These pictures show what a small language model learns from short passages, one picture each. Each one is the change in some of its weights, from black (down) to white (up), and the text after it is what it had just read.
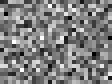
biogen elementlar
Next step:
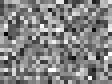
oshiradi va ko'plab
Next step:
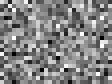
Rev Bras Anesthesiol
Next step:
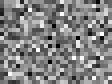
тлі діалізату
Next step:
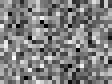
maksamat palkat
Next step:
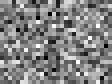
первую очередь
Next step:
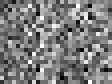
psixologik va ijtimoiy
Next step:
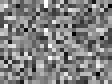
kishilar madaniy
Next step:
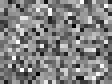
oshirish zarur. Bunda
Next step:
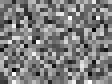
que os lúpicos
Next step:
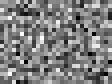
kompaniyaning o'z
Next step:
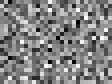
MCF, Assis
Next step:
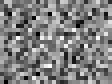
tomondan, ijtimoiy rollarni
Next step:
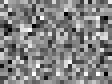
Ciencias Políticas
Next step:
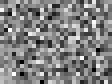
sözleriyle bu
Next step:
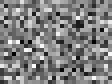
de manera particular,
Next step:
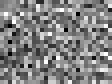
with the spiritual
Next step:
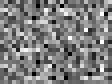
for, and attentional
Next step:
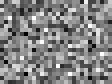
ma'lum nisbatdagi
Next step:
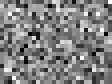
é a leitura sobre o
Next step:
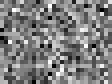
Antiulcer activity of
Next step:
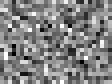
*British Medical
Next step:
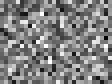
san'atkorlardan biri
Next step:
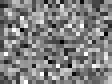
віднести вчинки
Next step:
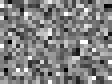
Qaqnus fano
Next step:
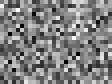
e os que vivem em
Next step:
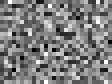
tamoyillaridan biri –
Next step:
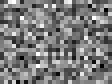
хос интихоб
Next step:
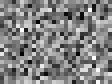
la qualité de leur
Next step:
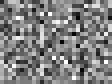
o'z imkoniyatlariga
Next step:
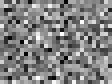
materi, dan membaca
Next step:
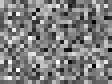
firmes, il est
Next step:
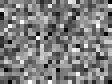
роль (как в
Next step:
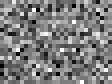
unas heurísticas
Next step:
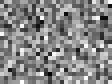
Política Nacional de
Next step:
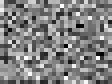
İbn Kesîr
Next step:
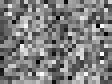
уровнем с 12
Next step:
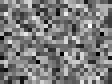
шу жумладан
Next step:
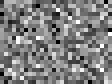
и психологическому
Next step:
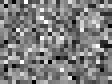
кожен із цих
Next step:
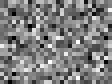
terhadap fenomena yang
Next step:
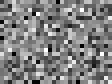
que uma criança ou um
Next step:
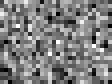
и по высоте),
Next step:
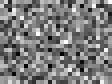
után, milyen
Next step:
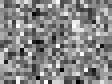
eficazes e bem
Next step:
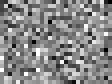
peça feita com o
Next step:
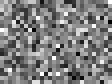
et recours aux
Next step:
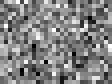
chiqish imkonini berdi.
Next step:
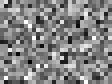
PACA) comme
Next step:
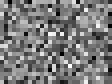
гг. заметно
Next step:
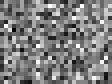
ishlangan. Sarkarda
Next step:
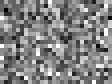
sektor perbankan
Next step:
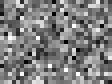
заявлению одной
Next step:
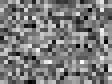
yapısının kurucu
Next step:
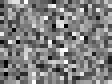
основну масу сільського
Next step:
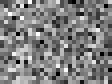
herramientas en las
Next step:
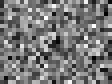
С точки зрения
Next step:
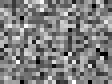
de quatro ou mais
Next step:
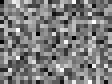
ao trabalho, pode ser
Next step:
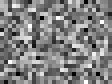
os casos a escola
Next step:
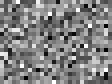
uchun benihoya katta
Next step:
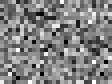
dados de referência no
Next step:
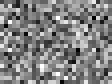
Bilinçli olma
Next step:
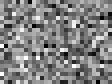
Perubahan fonemik
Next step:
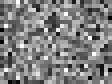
йому як брати
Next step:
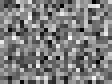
Y., Solossa,
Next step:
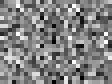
الذهن فهو
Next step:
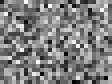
xolatlar bo'yicha
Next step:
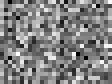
kashf etilgan.
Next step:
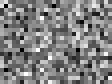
Bugungi kunda
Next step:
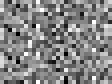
karena itu, proses
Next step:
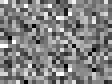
dengan cara menggunakan
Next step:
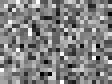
своєї діяльності суд
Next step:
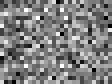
a vida errante de um
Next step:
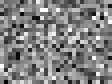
sodda uskuna va
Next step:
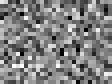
al een tijd
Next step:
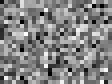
linguagem formal é
